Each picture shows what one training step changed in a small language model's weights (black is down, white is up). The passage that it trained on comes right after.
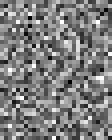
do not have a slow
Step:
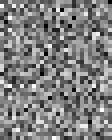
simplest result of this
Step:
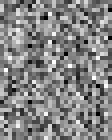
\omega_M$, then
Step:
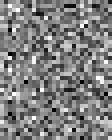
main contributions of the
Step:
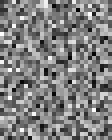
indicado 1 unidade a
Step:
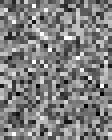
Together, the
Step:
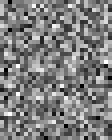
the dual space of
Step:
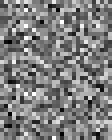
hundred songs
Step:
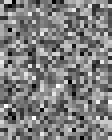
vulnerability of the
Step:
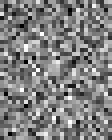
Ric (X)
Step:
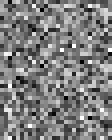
with this property, then this
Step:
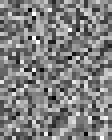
alvos para o
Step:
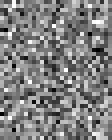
minha mãe
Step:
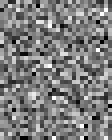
organic production development in
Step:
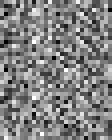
Discrete space &
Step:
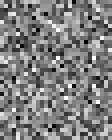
his qiladi.
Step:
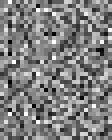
naturelle de
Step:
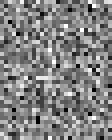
kX$ are defined by
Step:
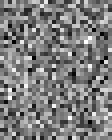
lamentablemente, va
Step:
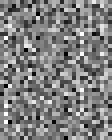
existing studies were used to
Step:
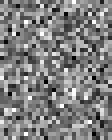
Journal of Plant
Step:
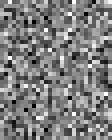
con una perentoria
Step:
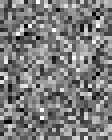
Process Manager,
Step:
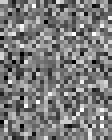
testing data collection
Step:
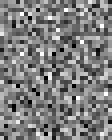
result is true. If
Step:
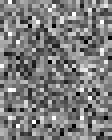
approximately 2.5
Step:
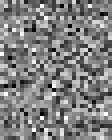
the white strip
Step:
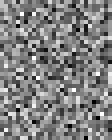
has good skirt
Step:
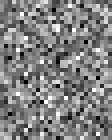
is the Jones index
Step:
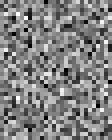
и интересов
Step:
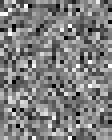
node $i$, which is
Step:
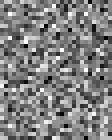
minimum amount of
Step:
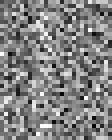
period for proper growth and
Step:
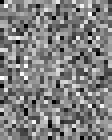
within 0–4 hours
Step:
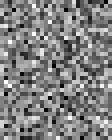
find the first part of
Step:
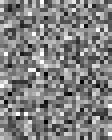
Tenderness at the
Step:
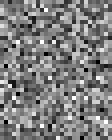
standard test, the number of
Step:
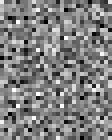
research ship during the
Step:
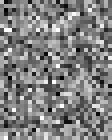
K_{OS} mol
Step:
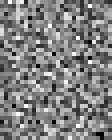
1$. Let us denote by
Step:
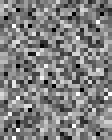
$\langle a,b
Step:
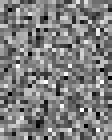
\end{align*} Note
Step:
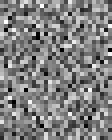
da Informação e
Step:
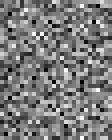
the usefulness and
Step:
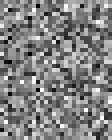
common coffee used
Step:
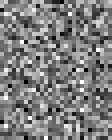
is reflected in the 15
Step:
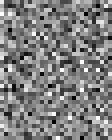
the significant characteristic of
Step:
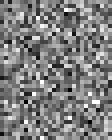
to impact energy includes
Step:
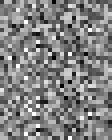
corresponding elements of~$B$.
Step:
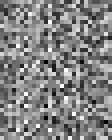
Since its image is also
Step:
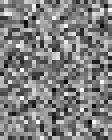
demonstrated that an
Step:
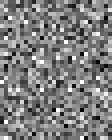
Start the operation only
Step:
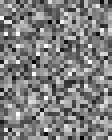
through questionnaire.
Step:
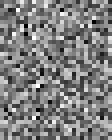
insured under the
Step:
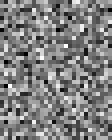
or server with specific domain
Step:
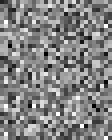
Health & Research and
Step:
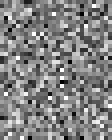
the following proposition we show
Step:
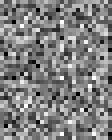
- Boyd C.
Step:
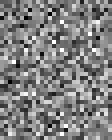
pictures and
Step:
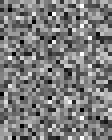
on the results of data
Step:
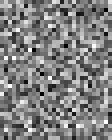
The compressed representation
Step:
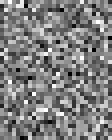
It can be seen from
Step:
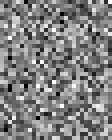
the magnitude
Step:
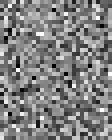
Shapiro test was used
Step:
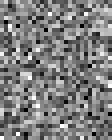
valid in any dimension!
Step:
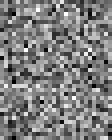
construction costs. The
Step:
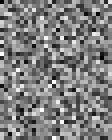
project spanned
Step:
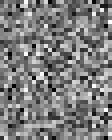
étudiants de
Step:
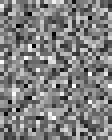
creme para criar a
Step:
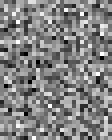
specific routes and present very
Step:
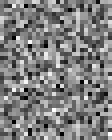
\ECR s and
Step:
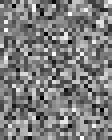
en la ejecución
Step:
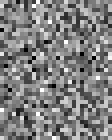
oxides as dimensionally
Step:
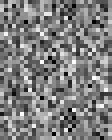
en unidades (más
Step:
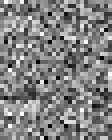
of Curves of
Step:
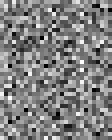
reaction of active
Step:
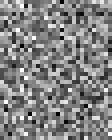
is suppressed in
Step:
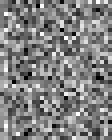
of those things. The
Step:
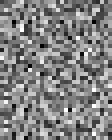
CCRT. There
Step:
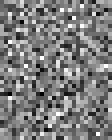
there is a Leray
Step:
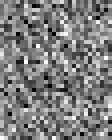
the illumination results
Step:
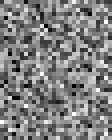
lavoro assume
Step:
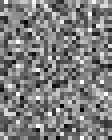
separated by a space
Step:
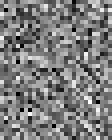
keladi. Mas,
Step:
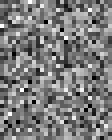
graph. Furthermore,
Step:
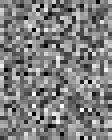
\in \Hom
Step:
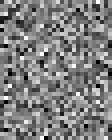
and/or analysed
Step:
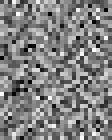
(step 2) as
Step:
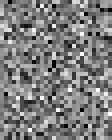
the number of participants of
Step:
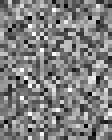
the leaf function with a
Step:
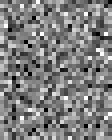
the function maxima.
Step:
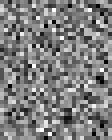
the Fourier modes
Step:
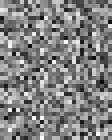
be provided to the
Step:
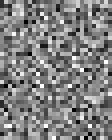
core. In addition to
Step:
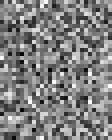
el que se modifican
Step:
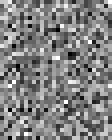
люди, які
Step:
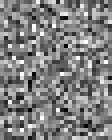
implica que generan
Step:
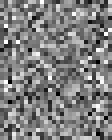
simple and crucial
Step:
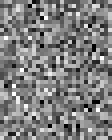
is robust to
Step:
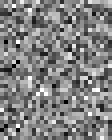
numerical subassembly
